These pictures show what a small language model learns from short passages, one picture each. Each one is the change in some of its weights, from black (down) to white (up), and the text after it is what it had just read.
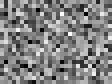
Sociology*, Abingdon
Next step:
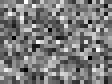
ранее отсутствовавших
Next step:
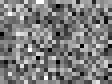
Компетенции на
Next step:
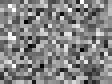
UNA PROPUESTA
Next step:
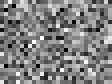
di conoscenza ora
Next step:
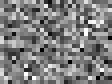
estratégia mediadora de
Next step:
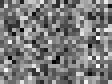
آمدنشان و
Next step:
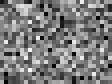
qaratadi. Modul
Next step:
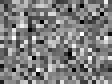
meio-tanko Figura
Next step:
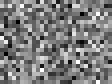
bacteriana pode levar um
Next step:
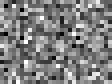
jarayonni boshqarish va unga
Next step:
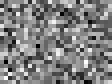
de attributen en
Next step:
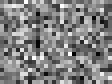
Україні. Список
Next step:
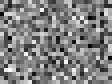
cultas percibidas
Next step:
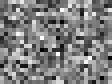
base del tronco) de
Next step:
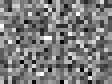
Esta situación de ruptura
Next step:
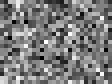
participativos, o uso de
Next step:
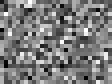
isto razvijeno
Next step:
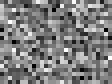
ifodaviylikni beradi.
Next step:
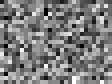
subi une défaite
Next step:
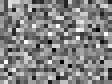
pembelian. -
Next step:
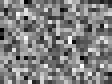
cu ajutorul punților
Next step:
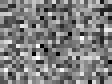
ruhida tarbiyalash –
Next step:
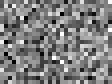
foundations of the development
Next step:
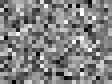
influenciam no resultado.
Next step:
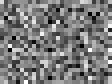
der sonnigste seit
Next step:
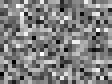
результате подземных
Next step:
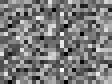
yang dilakukan pada tegangan
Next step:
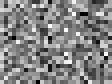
et à l'évolution
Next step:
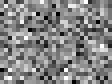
Вместе с тем,
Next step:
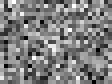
ciencia ciudadana para
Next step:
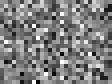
чином, різні види
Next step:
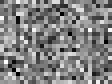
bo'yicha Xalqaro
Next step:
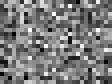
полнее раскрывать не
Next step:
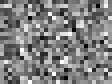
kemudian mengirimkan
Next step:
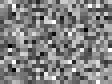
xalq tomonidan to’qib
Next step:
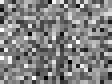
majeures : absence de
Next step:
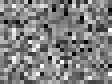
1$. En ambos
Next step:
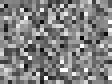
medidas controvertidas,
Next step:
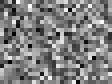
– Informatikaning nazariy
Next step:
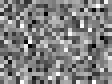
hujjatlar bo‘lib
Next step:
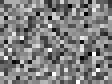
O‘zbekistonda balki butun
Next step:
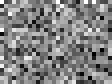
inicial, para niños del
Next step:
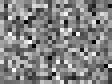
Graduando em Medicina
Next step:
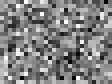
является ключевым этапом
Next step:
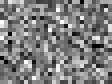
de tereftalato de
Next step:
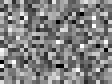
de terras envolve
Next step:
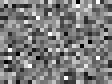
samaradorligini oshirish va sohaga
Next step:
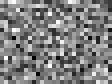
y depredar, así
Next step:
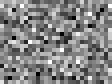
9A). Quelques
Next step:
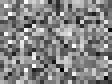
кадрятлар ва
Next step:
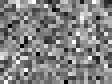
políticas, econômicas e
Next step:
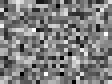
capítulo, que contiene
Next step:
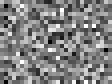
profit. It is worth
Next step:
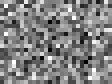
имели огромный
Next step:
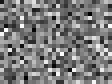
ahamiyatga ega bo'lgan
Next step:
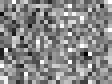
realizada por Sánchez
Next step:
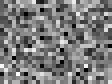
fan, lotin tili
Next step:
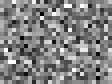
normativas que las regulan y
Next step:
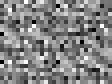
и утилитарные в
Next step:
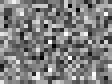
oranında sıcak
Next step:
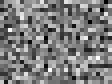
ijodiy fikrlashi va
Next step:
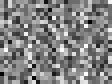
EU requirements,
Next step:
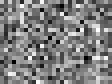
предшествуют изменения в
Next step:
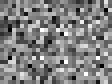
relações entre os músicos e os
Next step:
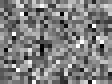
desenvolvimento cultural de sustentabilidade
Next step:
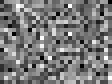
quyidagi jadvalda
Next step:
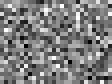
порушення проти
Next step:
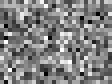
забезпечити повний та
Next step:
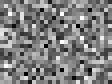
фактические и плановые
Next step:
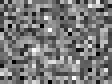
sanoat tarkibiy
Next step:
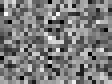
través de asesorías,
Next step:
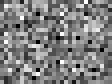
університет науки і
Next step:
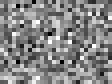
PT Sinindo Express
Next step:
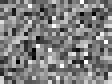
Lauren J., Human
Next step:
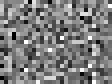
Federal Ministry for Economic
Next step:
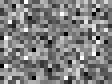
водорода и ионов
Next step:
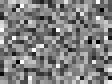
de los electores la
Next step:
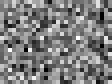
أن تقدم يد
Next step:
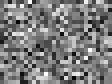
означает, что
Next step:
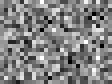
повышении спроса на
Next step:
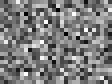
trabalho são de extrema importância na
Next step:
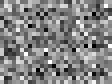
belum menghasilkan
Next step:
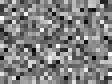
transforms us and makes us
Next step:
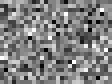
a partir del diagnóstico
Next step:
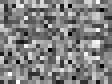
acesso e na organização dos serviços
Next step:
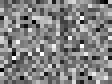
locais, em especial, sua
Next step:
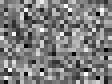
систем ціноутворення на
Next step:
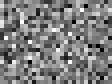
Agência Nacional de Energia
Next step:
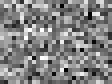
потребности потребителей в
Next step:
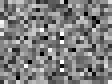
dependência funcional e
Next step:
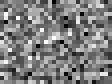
madaniyatdir" [3,
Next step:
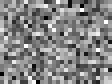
Sinche, E., y
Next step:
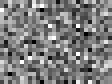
etkazadigan harakatlar uchun
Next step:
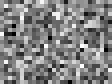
налоговой политики на
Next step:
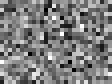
paytida favqulodda
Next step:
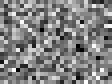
la subjetividad.
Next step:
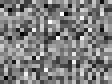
om te eniger tijd
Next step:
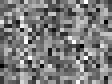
tarbiyalanuvchi va ular
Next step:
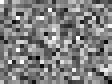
á los hombres Si
